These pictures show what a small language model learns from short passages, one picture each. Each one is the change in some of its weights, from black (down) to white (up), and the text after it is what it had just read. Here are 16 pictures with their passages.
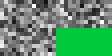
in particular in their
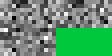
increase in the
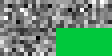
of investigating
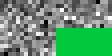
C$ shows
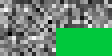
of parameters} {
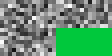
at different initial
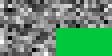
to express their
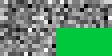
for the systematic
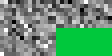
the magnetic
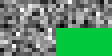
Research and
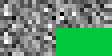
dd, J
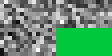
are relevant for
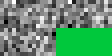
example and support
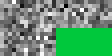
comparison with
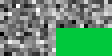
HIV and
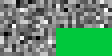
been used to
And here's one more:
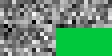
following, we use
